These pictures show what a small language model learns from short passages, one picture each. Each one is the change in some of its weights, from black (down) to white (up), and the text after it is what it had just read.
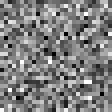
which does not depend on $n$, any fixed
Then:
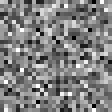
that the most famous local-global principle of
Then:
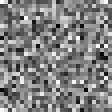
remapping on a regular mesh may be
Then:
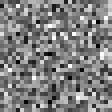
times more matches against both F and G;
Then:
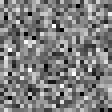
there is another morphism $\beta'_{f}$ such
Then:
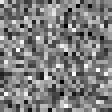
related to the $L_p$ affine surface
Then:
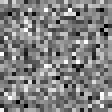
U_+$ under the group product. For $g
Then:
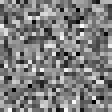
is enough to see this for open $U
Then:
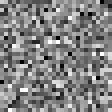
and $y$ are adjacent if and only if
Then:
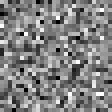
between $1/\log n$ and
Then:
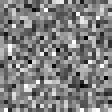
Fokker–Planck equations, and
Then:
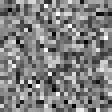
\sigma]$. We study the approximation of\
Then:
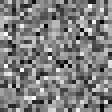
coefficient aft of the leading edge. In
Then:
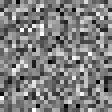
\end{equation} \end{subequations}
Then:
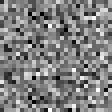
is therefore mandatory to investigate the
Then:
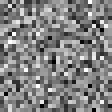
the non-existence of the momentum map
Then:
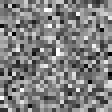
of solutions to (\ref{55}) and
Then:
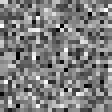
can find a permutation $\pi_d$ on
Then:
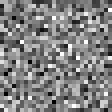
of this section is the following: the exact solutions
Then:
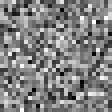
columns 10a and 10b can be obtained from
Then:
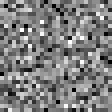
\end{equation} Here $\overline C$
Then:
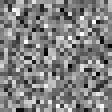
lines of \cite{Ba} is the
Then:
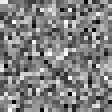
consider the panel change point model
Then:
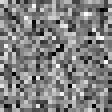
possibility that the smallest eigenvalue is $-1$, for
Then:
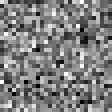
but not quite sufficient to obtain estimates on higher derivatives
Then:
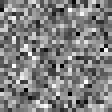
S_n\,.$ While in the
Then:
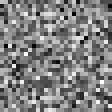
and $i$) generated by quadratic forms
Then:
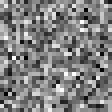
not too difficult to see that the size of a
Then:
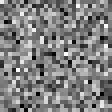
$ab\subseteq X$, then \[
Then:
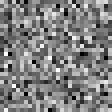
not depend on $y$. Hence, letting
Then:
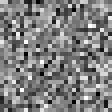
that \begin{itemize} \item
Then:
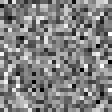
vector bundle $W_0\times
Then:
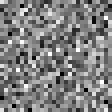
$KK$-equivalence between $A\otimes
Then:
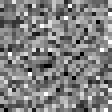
(\ref{eq3}) describes a surface current
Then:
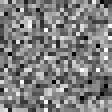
large enough $\lambda$, the conditional expectation \[ E
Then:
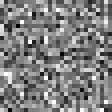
\bibitem{Peetre} J.
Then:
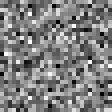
\textref h:C v:C
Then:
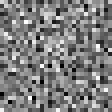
to avoid the confusion with the usual terminology
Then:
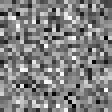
\tan a$ and $\mu = \tan
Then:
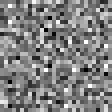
$K$ be an algebraic number field,
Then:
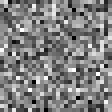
change in stability leads to unexpected and
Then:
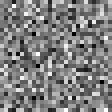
*For any finite $p$, the following
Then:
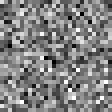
$G$ and locally topologically generated
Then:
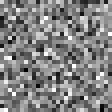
open balls in $\Rnn$ and such that
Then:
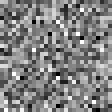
says that~$M$ is an associative
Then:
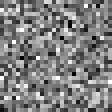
\subset \Lambda^{\sharp} +
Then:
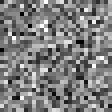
numere egale cu $ 54
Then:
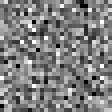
Lambropoulou\\ Department of
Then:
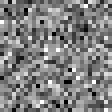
presentations of $\ov{A}$, given the
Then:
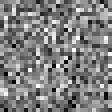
$\v$ as above is also a solution to
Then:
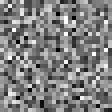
the connected complex manifold $B$. Assume
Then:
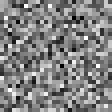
by \eqref{lemma1equ} we have
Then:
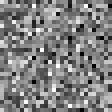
allows to rewrite (1) in terms of a
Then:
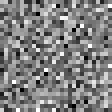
that for any mv-algebra, $\,\eta
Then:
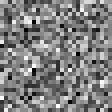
cooperative target tracking UAVs with the
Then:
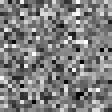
in the parameter $c$. Also in this this
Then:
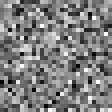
our point of view, arbitrary relational systems can
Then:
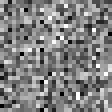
these biequivalences are ``natural'' in
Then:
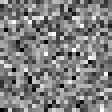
In this section we compare the approximation of sea
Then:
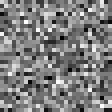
to produce matrix factorizations of any polynomial.\\
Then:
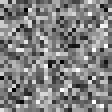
frequency controller design problem; see also the related
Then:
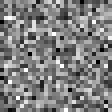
left inverse of $\rho$. A similar argument shows
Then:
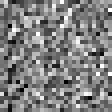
hypothesis, $q_L(b)
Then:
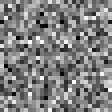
is unique. Thus, by an induction argument with
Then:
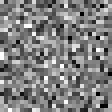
of Pressure} \label{section :
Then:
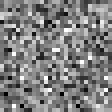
such that every $x, y \in
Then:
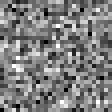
also give a first glimpse of
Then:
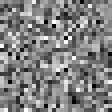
sphere into two components such that $1$ and
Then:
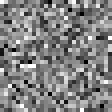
$n> m\geq 0$ and
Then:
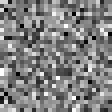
ones according to $\kappa$. There are several immediate
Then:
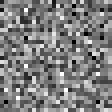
ideas dating back to work by Diaconis
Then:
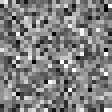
numbers of the first kind $\begin{bmatrix}
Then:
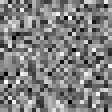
all the $\mu_i$ are positive.
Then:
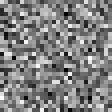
for a version with nonradial data.
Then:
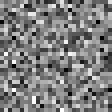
(5.4). This product is the same
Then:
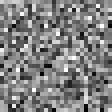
Mariano Giaquinta and
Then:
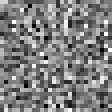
note that in higher dimensions, $d \geq
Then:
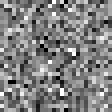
have that for every $(x,y)
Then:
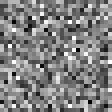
Sudakov's typical distributions.
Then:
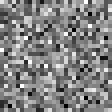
an $n$--dimensional vector space $V$
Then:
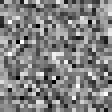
refers to the value of $\epsilon$. As
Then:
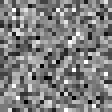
\end{pmatrix} e^{ i k
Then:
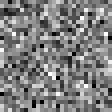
P} \times\mathfrak{M}
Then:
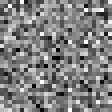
the equation : $\#\{P_{\Phi
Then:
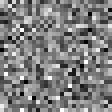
a certain partition function, all the other
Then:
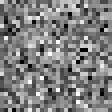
is entirely possible to formulate the latter with different
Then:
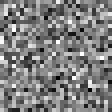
forwarding indices of some very particular graphs have
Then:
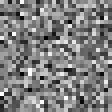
in [6]. We will then show that if
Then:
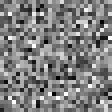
L. Feng, Q. Wang,
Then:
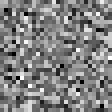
X^{*}$, whose restrictions on some level
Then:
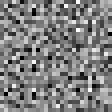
results confirm the robustness of this decay rate,
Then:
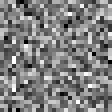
X, S \circ X) \circ
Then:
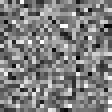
in the next two sections. With the generic condition
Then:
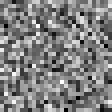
X$ with image coinsiding with taken set
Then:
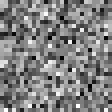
z_0 \}$ be the region illustrated below {
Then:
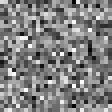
and $v_n$ contains the edge
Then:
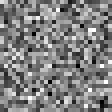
is a cyclic quadrilateral. We
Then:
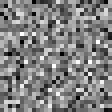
$G$-invariant subsets; (2) for
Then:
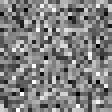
by: $x \equiv y$ iff for
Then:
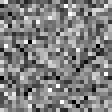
second factors of $x:1\to
